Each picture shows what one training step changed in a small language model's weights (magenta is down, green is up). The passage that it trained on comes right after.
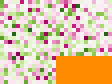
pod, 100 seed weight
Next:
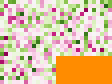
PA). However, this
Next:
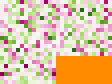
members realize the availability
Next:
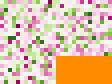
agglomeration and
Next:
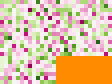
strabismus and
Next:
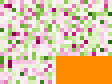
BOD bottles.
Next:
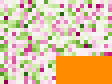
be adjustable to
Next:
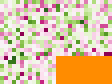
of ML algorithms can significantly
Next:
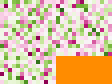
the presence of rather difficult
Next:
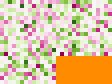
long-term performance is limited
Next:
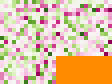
of anhydrous
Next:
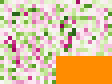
(Knowledge) The
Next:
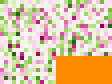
(right) taking up
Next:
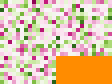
coverage of risks,
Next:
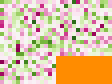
message around the
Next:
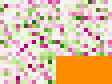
planned pilot
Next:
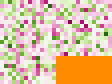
language with some linguistic
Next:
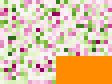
homogeneous, such
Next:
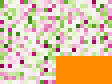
from approximately 0.64
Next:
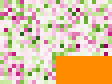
The PFS was
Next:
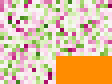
heated with stirring
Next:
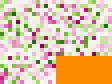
Mawdoo3 was
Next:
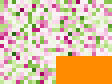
are weak and the
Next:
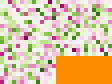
Budiono indicates that
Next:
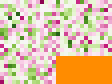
from the posterior via
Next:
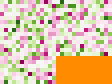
measures are required to minimize
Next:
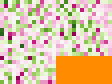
the quality of the materials.
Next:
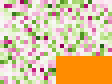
volunteering programs social
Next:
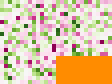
integrated into the assessment processes.
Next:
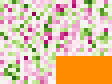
A., et al.
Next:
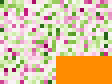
\mu \times t$.
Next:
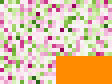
areas are very close in
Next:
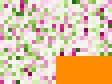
to reduce flow and enhance
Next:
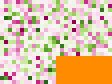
analysed were journal
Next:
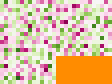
a new horizon
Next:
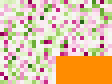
equations are combined the
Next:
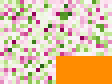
The new species is named
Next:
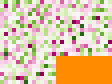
the plans applicable to
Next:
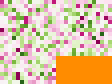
developments made publicly available
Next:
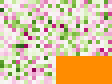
vectors [59]. In
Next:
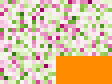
leadership and an innovative
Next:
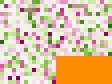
for all—happiness
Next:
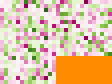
of seeds perforated
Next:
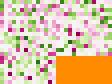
in a mission to support
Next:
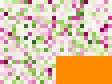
emphasize that the sample size
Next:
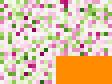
pregnant women attending
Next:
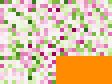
and financial aspects were evaluated and
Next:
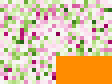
to breathe life into
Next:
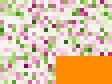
purposes during 2019.
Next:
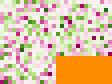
of a given diameter was
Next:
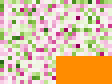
in increasing the robust of
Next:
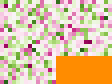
the future.” The participant
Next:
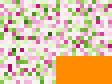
in the Tangibility
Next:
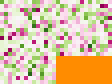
for it. WAIS
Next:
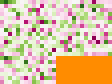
other topics, such as
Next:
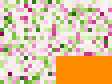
(g of product/g
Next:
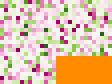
determined with potassium
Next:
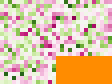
recommended criteria for data
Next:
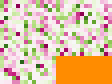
used from FACTS
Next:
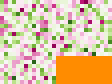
are almost equal;
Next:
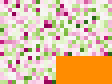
Datasets and
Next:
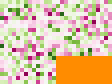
targeted outreach
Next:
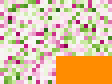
covers resources dealing
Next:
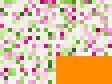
signaling tones). The
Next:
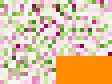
about three Waves of
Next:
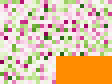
it has less potency and
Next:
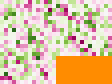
SAPs are used in
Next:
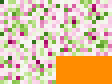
or within buildings and among
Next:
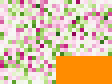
projects and thus been exposed
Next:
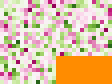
flowrate distortion
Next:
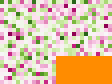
and world politics in the
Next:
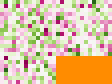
the results, it is found
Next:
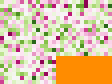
lectures, and
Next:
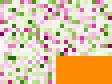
and compacting 25 times
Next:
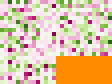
objective ocular findings improved in
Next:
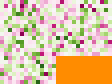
to improving education spaces
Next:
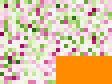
the sum of twice of
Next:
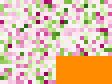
acid has a combined
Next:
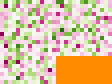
the practical results of the
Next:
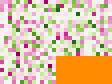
repeated hate
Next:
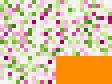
never be the sole
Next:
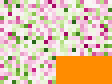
summarize the data and
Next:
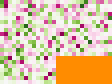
where the size of this region
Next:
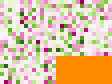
factors that stimulate
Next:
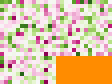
Review of the literature.
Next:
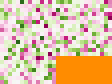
calibrate a trained
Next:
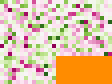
TRL6 de
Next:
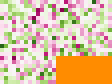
counseling between public and
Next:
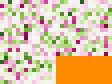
issues, 18 partners from 17
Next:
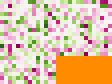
reaction with lithium
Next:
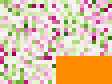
offering patient-specific
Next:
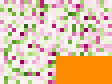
developed to meet the requirements of
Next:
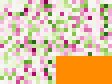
2018). Consequently, the
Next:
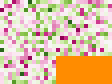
al., Toward
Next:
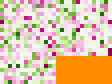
centralized on a clear
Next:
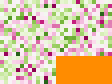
age diversity on risk,
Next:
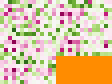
This experimental study shows the
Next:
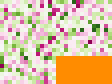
& Technology. -
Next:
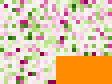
item contributing significantly to
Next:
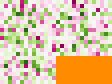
to ensure that each social institution
